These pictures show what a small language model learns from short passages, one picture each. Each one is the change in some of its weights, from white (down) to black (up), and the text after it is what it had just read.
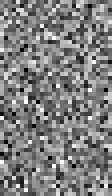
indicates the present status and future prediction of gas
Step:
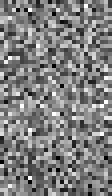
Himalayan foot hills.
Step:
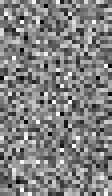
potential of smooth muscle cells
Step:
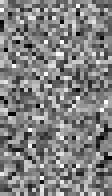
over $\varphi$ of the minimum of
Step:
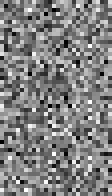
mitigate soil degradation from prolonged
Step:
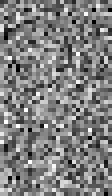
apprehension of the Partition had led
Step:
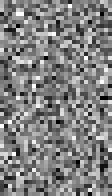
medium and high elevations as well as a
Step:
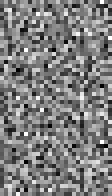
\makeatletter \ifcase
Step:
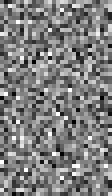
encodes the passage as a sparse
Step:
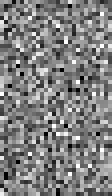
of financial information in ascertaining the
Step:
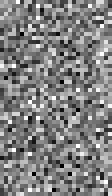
to $z\simeq3$. These measurements
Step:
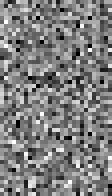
and dense adhesions that
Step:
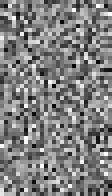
to the convincing majority of
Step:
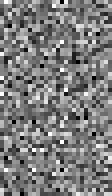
of Education, Ijanikin,
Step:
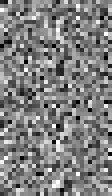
this respect, the Anthropic findings reveal
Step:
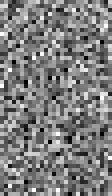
the corresponding BS wave function as input, the
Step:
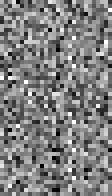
the long blue line shows the trajectory of the
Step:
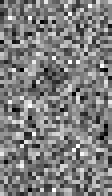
exponent $x$ to be
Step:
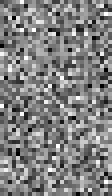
prominently holding a fish in the
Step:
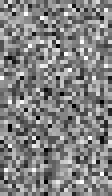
factor against chronic pancreatitis in
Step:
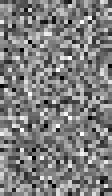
samples. A particularly interesting case is that of
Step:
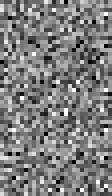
that ``discovered'' the credential
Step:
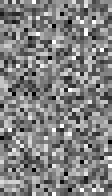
logic, ableton, reason,
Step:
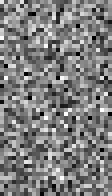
of initial conditions. If any natural correspondence
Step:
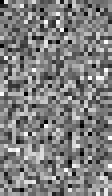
for the movement of deflector fins
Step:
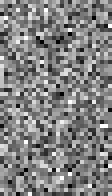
due to circularly accelerated particles is given
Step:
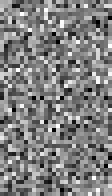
initially intended to ensure use of the
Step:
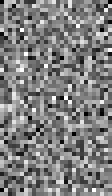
c2 \leq 1 \text{ and
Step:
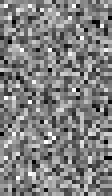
We concentrate on describing DL transmission for
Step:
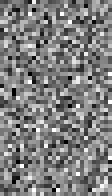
styles, teachers can create a more
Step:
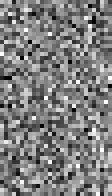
experimental evidence due to difficulties in measuring
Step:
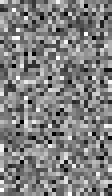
small incision cataract surgery with
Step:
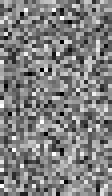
waves, wake-field excitation, and
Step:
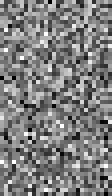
the addition energy when the number of electrons
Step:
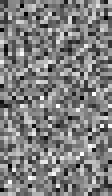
controller. This protocol can also be used to
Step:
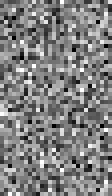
the remote middleware. This,
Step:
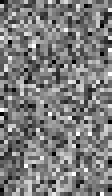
random three-fold degenerate character of each
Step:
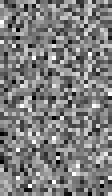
batch bioreactors with
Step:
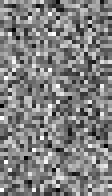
state the different actors involved in
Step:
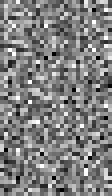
Engineering (Civil Eng. Department)
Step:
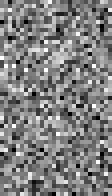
laser amplitude deploys as a regular train
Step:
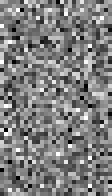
ring junction is *cis*. The
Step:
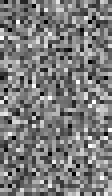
of those early measurements with today's much greater
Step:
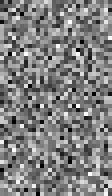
the other, thereby depositing a
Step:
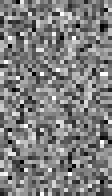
final light curve is shown as the upper curve
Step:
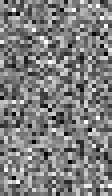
gravity string theory or canonical formulation or
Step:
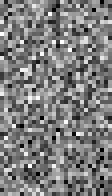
in general relativity in 4 dimensions, the
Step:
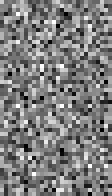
theory for chiral symmetry breaking in the presence of
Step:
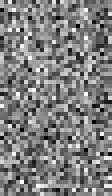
üstelik what is more
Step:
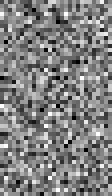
\end{figure} In the
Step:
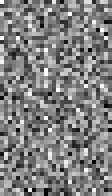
et al 1999), and the effect should
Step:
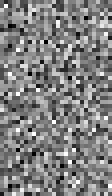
individually preserved; instead, their
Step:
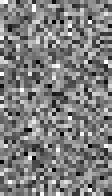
of the natural isotopic abundance of the
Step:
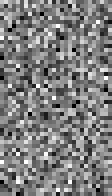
of 4 clusters from this dataset with a
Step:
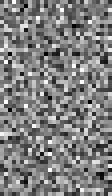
means of \be S_{\rm scalar}
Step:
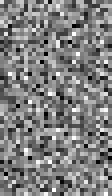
the galaxies responsible for the damped systems
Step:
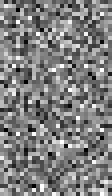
learning, is that the chosen likelihood and
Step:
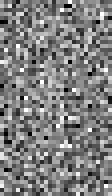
it is found acceptable to the
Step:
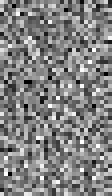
heterotic or type I string. The
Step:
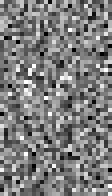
the silicon material needed to make these
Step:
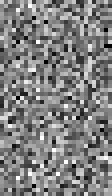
We directly investigate the dependence of the
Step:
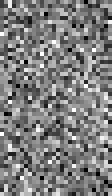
a power of 2, the approximate Fourier transform
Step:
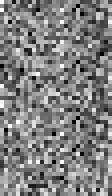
with $n$ free point variables and
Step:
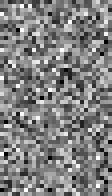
densities, $\nuv$ and
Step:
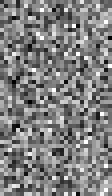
coordinates $(x;p)$ on an angle
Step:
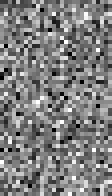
acquired form of non-ischemic
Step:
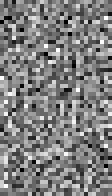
serve as quantum transducers in building
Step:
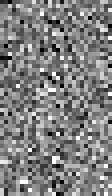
expressions of interest. Europol's communication
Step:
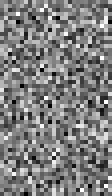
the length scale above which spacetime perturbations are
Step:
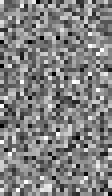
human resources to manage a company or
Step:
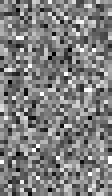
patient safety, inform clinical decision-making,
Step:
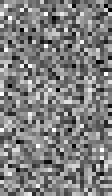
of water pollution with organic
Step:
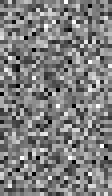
for language-based audio retrieval systems
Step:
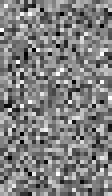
significantly surpassing the conventional 1kW
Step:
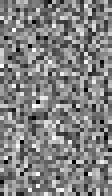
of bioengineering and medicine to create
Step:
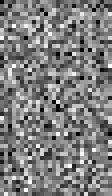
of Cherenkov photons within
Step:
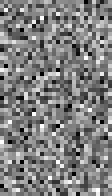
obtained) and Table 6 present information the instrument
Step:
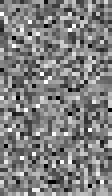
QCD} $ are not very sensitive to the
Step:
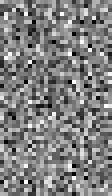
plate, Titanium plate, and
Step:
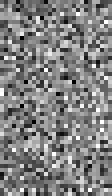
small quantities in South Africa,
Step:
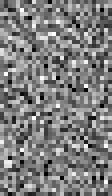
cause injury for an extended time.
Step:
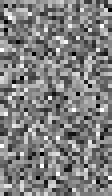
single-photon counts at the two
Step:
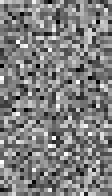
superlattice. The upper inset of
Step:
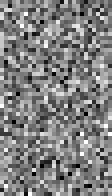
to 11 regions. Image regions with area
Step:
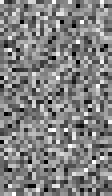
related complications were retinopathy
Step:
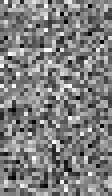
of the national education system becomes "efficient when
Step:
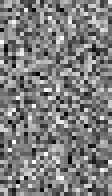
galaxy depends on the model parameters assumed to fit
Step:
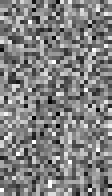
games and sports activities of their
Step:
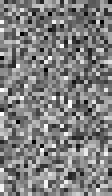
with such data, the fitting procedure favors
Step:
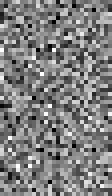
clay. The plasticity curve for
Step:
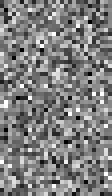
objects with associated confidence scores. The event detection
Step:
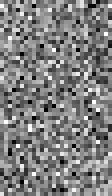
impact in explaining scientific knowledge and in developing
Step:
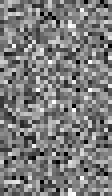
development and standardisation of 6G networks in
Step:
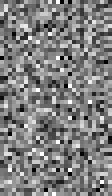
basecoat to be able to
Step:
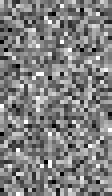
GMNER task, leverage the
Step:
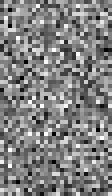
results when $z=2.34$
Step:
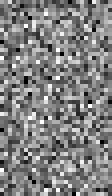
{\it et al.} [BABAR
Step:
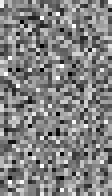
luminosity increases (assuming that the
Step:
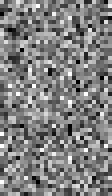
system. In addition to these components, the
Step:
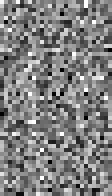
Wales, UK ⁵ Center for International
